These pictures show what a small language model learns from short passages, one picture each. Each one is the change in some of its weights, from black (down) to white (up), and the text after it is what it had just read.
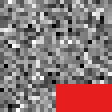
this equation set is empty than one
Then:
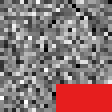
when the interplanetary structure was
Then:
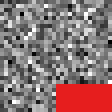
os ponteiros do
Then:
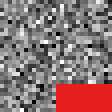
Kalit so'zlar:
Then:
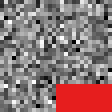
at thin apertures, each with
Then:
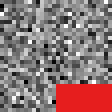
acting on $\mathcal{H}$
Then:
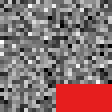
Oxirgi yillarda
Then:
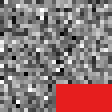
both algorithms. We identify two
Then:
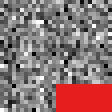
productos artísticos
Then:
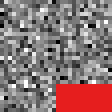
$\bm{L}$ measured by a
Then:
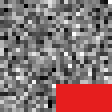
anandamida (AEA)
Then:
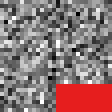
zero) at one-half to
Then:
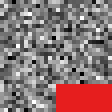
yo'lini tanladilar
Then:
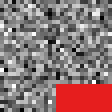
distributions (green curves) are
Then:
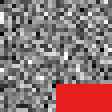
на правах біологічної
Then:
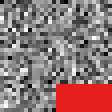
ўз устида илғор
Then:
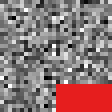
and magnetic field of the galaxy after it
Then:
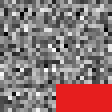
measured constraints and these predictions can,
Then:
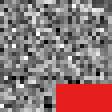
the case of non-minimal
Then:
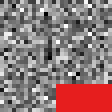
point in the modeling procedure are also
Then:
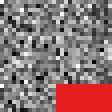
characterisation techniques coupled with
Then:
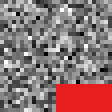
simulations, e.g. the
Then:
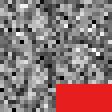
função passa a ser a de
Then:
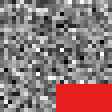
the final time is characterized by an
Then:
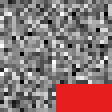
Plus précisément,
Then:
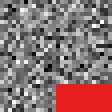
Scope uses an identical
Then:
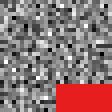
System (DHIS2): A
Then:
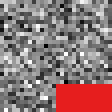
actually have star counts
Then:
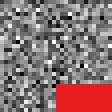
state model deposits energy, momentum,
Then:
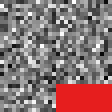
(3) çok soyut
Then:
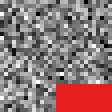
phase introduced by the pixels of
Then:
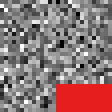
1000 length sequence. For example,
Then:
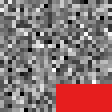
interpretada de forma restritiva
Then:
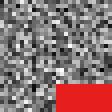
rivojlanishi davrida masofaviy
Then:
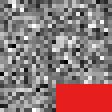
and vice versa.
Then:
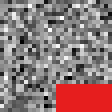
phenomenological interpretation of recent
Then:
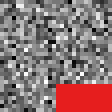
X(t)\rangle$ and the mean
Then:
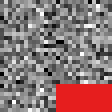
U uchun sevgi nafaqat
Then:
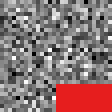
phase with the cell parameters 0,417
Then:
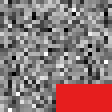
practice, we adopt
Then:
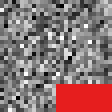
thermal buoyancy at
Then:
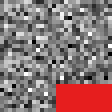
consider only the second and third
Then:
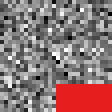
waves have decayed to about
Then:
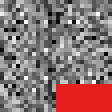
\} \end{split}
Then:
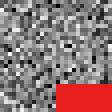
and optical sensors (Falk et
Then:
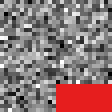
signal length $\tau_p$ is
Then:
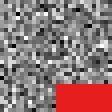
and Lin, Stephen and
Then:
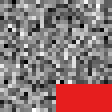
in a generalized manner. This study
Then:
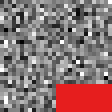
в рассматриваемой
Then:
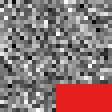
sua morfologia é
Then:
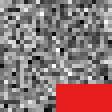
is the SOTA method for
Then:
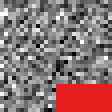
keng va chuqur.
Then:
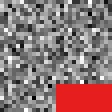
then develop a physics-inspired
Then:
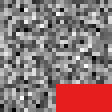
provides access to the dynamics of
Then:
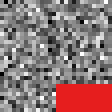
closer (further) or because it
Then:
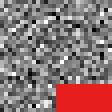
Bajkova (1) }
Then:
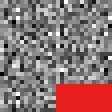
Значит, всякая
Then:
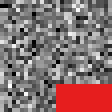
choralari deklarativ
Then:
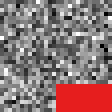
coherent states and Grassmann
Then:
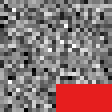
diagnóstico, orientação e
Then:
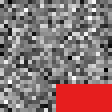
papillotement enchanteur
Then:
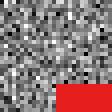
بروس انجام
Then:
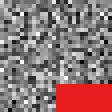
развивается на ивах,
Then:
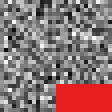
the registered OPD from
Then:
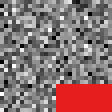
yuragi, yetakchisi
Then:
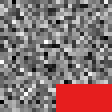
Dabei hält
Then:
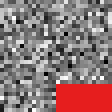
dipole trap was measured to be
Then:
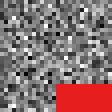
various nuclides; and
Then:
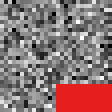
tanaman terhadap
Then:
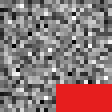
AL, MOCHEL
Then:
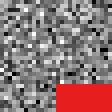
is the optical depth of the
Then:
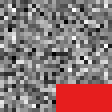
asume la plena operación
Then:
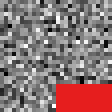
настоящее время
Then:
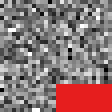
shown in Fig.1a. We have
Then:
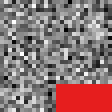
ampia e inedita
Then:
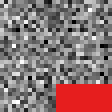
dapat mempercepat
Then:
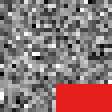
One observes both differences between the
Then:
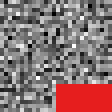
deb qaralmoqda.
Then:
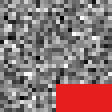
a surprisingly large
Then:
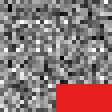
Zhou, D.B.,
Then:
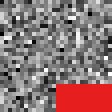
органами власти
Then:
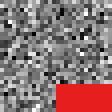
dinsel farklılıkların
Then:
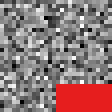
tight bounds that can be used to
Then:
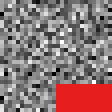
ishlab chiqish — bu
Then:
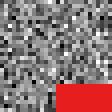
integration in a reverse sense on
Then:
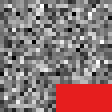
caso 4. O modelo de
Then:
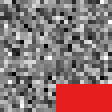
focus on pharmacometrics
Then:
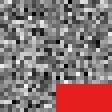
the age of first cannabis
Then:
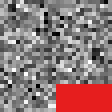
of the simulated number of configurations.
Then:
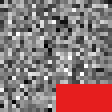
recover VTables as well as
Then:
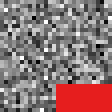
Workshops zu
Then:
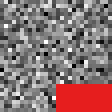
Bartycka 18,
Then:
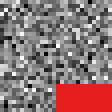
Observe that from Fig.
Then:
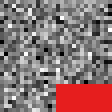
Set}, where co-products
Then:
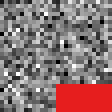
para tomada da autonomia e da
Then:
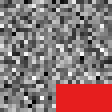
шар калію йодиду
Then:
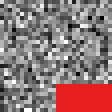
properties of the nonlinear Poisson
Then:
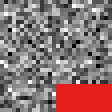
a multi-component system.
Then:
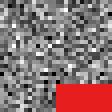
Se desarrolla mediante
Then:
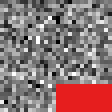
\newcommand{\e}{{\rm e}}
